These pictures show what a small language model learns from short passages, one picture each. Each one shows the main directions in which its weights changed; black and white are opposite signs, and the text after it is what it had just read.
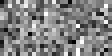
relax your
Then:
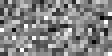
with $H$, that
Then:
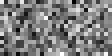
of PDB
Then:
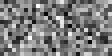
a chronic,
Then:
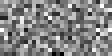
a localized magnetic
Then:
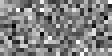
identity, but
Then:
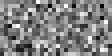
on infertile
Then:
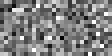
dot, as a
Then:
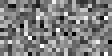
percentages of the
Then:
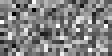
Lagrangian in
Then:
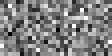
square of the
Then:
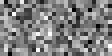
of redshift
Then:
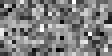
distribution $\ftil$
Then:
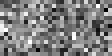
results: Fig. 6
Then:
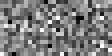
cell growth and
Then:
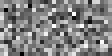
| l \rangle +
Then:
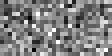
block operates
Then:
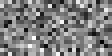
perfectly by
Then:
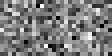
linear mass density of
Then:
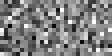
that have been known
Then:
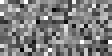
via a force
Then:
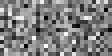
and the experimental
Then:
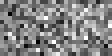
were fixed with
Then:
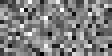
you wish to
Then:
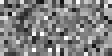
of our planet and
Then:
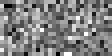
the other apps
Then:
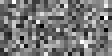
algorithm. As the
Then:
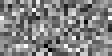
resolutions and that
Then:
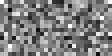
composition studies also
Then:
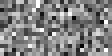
antidote number
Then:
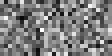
of adapting
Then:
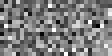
be fit by a power
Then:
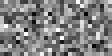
avoiding complex
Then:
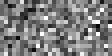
technique to
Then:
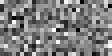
the valence edge
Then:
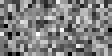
obvious definition
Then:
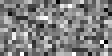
were playing
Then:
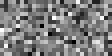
of religion in
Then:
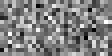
a fair comparison
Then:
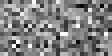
including logistics
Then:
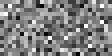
Rev. B
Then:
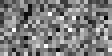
proposed. That is
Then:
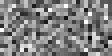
vertical average
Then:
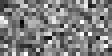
as fulfilling
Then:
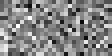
short run
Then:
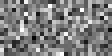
averaged over
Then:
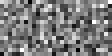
additional correlations between
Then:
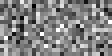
both the domain and
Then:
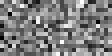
The data was collected
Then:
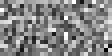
a truncated
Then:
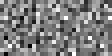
the sUAS
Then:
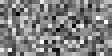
respect to the
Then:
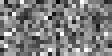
of number of clusters
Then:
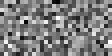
made use of
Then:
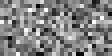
and to consider the noise
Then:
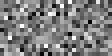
Do you
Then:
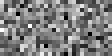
oil Nano
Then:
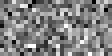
The experimental results show
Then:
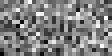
accordance with the
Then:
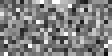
temperature dependence of
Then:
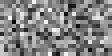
are scattering due
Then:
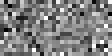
of starlight can also
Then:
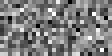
achieved according
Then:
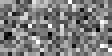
Materials and
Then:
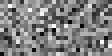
that will be shown to
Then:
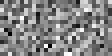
the analysis. The result
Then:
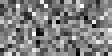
when $\theta\le
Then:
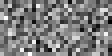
a high packing
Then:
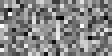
This poem is a
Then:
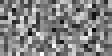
the $P$
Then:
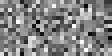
more quickly in
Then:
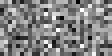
generated by the
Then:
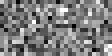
largely compensate
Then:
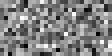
paper we will give
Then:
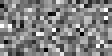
generally declined
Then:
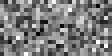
on other days.
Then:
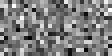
see which regions they
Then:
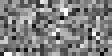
stress on the
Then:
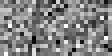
conditions. However,
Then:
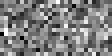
behavior of the proposed
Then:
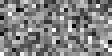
s) and a
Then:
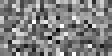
Informed consent
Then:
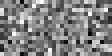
parameter regime,
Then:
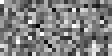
faster than the
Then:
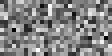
magnet it will
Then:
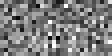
idea that a
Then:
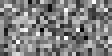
on the bacterial
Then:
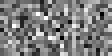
and evaluations among
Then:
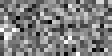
need for differentiation
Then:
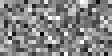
state, leaving
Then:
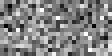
suggesting that
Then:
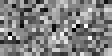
to show an increase
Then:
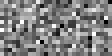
to detect the
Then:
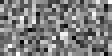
the characteristics of
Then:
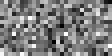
one trajectory of
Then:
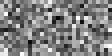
m. Fig.
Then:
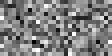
careers of
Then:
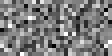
experimental conditions of a
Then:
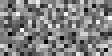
will judge with
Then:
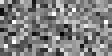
assume that the magnetic
